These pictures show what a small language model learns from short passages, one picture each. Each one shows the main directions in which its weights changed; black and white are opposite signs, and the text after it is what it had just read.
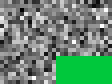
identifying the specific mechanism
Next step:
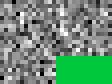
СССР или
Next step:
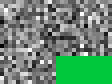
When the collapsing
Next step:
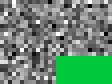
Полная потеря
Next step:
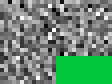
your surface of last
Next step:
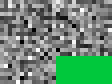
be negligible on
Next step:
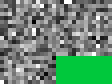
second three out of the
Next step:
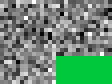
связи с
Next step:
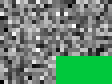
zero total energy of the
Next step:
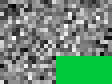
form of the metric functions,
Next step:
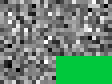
example of the modeling is
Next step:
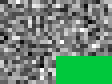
of modern education, current
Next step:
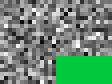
we can estimate the color
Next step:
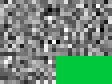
&&\\ \nonumber
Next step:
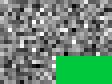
at some point in the
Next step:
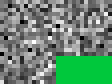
the most important SSAs
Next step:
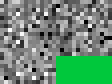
Center shows that
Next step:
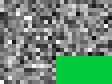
motivated by the observation
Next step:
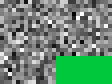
of the two driving
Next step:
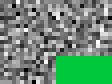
$Z_2$ symmetry
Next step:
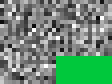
o seu exame
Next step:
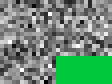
group of intermediate
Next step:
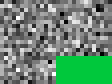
Li Y., Bi
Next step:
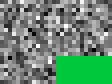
podem ser considerados,
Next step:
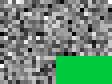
valores sejam
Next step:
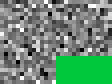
com adultos de
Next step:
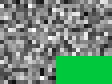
governance system
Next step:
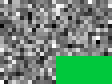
и развитию
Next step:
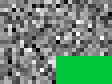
sebuah program
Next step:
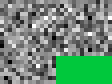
inference nor with
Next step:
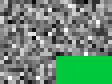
becomes also negative at
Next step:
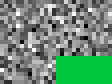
spectrum is properly described by
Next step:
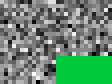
particles. In this
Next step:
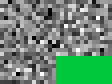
form $J_{ij}
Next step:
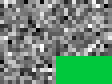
two extreme cases,
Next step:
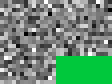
foram levantados
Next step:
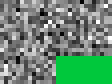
the time co-ordinate
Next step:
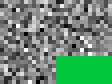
from a shooting
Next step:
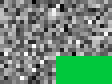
QCD jets under
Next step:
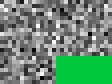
diare dapat
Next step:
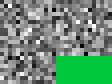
(corresponding to a
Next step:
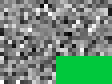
to calculate OPE
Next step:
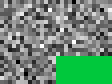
emphasize that the
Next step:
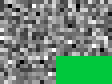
un sujeto realiza
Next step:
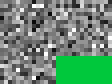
for text classification with
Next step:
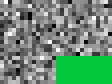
и другие
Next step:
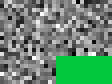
the tokamak magnetic
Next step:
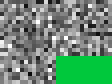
written in terms of
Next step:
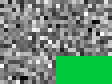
proteger o seu
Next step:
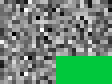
e colegiados
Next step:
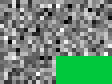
two regimes;
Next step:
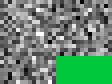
behaviour seems
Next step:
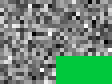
get no quantum contributions
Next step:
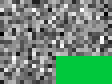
state, and $K$
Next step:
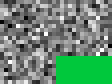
computational complexity.
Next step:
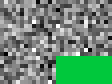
the failure. He
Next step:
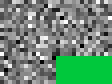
Russian]. -
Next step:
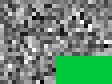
from each cell is then
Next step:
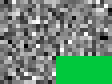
zal een toetsing
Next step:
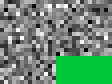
values of the coarse
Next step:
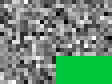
is devoted to the
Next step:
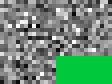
GH term. On the
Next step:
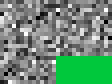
la finzione*
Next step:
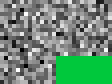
KAE thanks the
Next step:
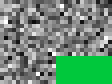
solutions that effectively
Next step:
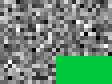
power range at higher temperatures
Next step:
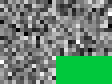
is done on one of
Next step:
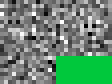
The attacker is
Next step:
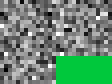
bu alandaki
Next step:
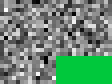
experimental and computational study of
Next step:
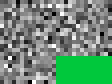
surfaces. The
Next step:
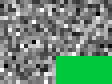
observed quickly from the
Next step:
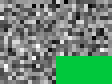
objeto, isto
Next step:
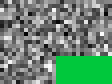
performances. For the
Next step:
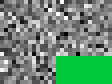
East Lansing,
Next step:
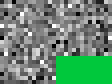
Сутність і
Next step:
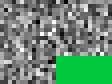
target in DIS
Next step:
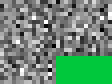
remarkable result,
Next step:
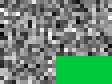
PON network | 512
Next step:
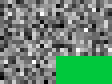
LLMs differ from
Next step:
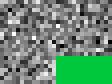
the system along $y$
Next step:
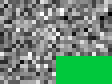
\& Discussion}
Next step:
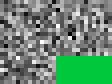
the orbitals of the
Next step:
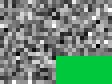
не являются
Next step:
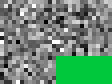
data products provided by
